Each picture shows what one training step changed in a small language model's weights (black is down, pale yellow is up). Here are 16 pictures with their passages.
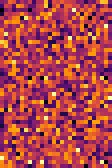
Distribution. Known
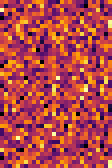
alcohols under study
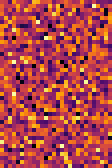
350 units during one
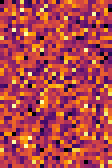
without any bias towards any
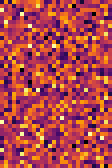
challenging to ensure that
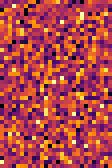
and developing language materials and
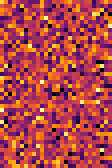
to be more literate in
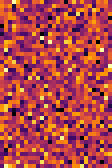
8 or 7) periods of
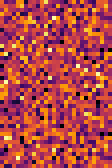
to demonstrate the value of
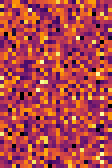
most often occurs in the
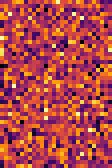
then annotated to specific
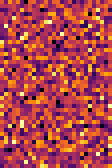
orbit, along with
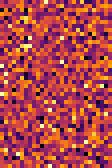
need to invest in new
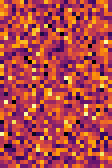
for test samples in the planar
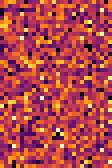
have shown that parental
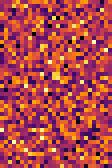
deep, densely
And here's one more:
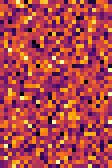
rise and fall on a
